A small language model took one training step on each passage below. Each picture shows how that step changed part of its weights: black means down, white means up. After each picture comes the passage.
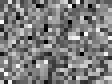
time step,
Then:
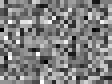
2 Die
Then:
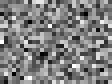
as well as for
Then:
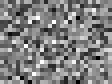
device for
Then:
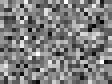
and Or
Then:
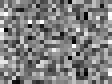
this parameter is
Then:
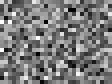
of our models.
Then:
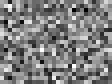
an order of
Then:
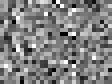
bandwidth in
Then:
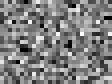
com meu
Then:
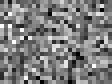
effect. This
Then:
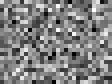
en la presentación
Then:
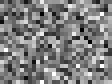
models. In the
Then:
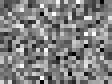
dependent on the
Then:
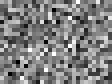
natural von
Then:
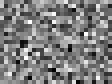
investit în
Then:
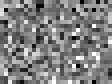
They will all
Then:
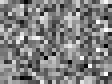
interação entre
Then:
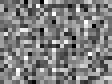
& Double
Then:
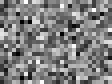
this result is
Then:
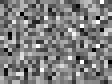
root level).
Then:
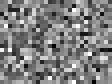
arrow lines
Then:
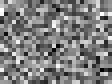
such as the
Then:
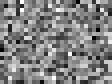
We use the
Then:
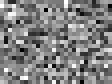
давр -
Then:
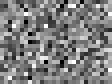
be the number of
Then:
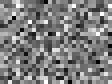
case, then there
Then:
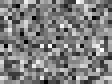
olay ve
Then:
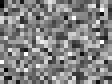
results showed that
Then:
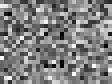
about the distribution
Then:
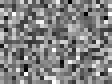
their small mass.
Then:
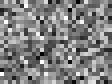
constant to
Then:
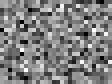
per tutti
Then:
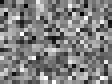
we our unable
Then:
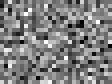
concludes that
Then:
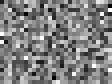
at the same
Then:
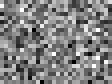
Science and
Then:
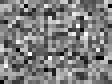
mining for our
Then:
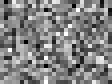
Isso é
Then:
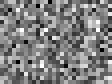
prediction for
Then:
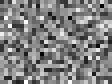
this fit. The
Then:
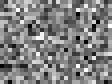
à internet
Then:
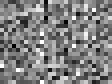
masuk dari
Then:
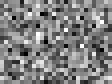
o dane
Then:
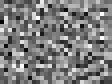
work. The
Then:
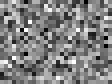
shapes the
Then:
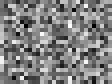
to a local
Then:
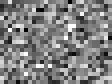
processes that both
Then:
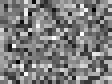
produce a
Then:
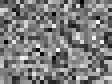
respect to
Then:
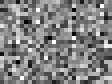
y se ven
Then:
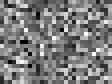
1, May
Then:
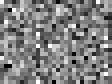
cells of
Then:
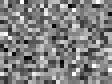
the best
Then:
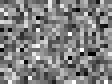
constraint %
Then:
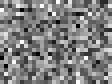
for simplicity
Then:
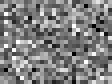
QCD method
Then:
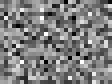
For this new
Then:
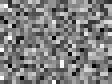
the influence
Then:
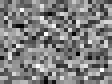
For this analysis we
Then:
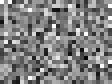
regime} and
